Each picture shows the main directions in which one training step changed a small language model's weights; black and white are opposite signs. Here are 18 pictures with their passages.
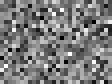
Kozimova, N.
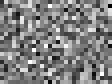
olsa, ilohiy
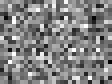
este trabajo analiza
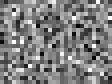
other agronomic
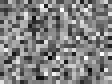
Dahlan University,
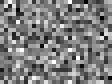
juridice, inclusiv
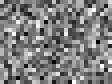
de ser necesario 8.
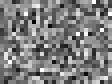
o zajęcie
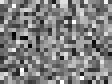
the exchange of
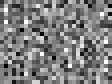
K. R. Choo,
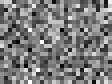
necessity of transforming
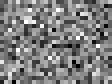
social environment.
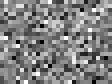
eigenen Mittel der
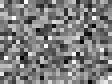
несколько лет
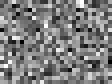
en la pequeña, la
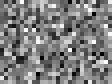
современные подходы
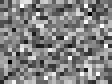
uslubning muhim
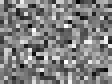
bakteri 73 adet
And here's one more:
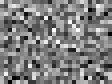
acordo com a fala
